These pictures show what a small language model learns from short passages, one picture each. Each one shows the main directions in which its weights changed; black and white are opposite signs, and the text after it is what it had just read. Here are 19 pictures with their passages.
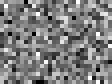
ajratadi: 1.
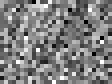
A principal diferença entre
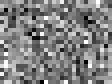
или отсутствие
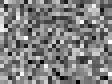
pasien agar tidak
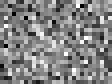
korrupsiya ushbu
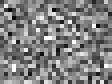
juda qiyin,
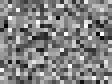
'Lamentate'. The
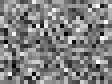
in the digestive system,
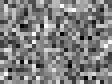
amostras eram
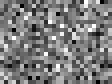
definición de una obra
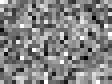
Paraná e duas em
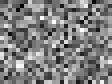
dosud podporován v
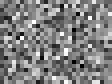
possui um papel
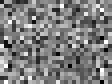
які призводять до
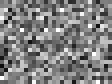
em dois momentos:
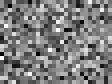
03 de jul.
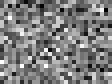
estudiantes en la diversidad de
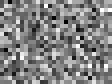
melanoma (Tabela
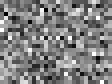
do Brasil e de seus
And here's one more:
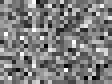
mobilizare și
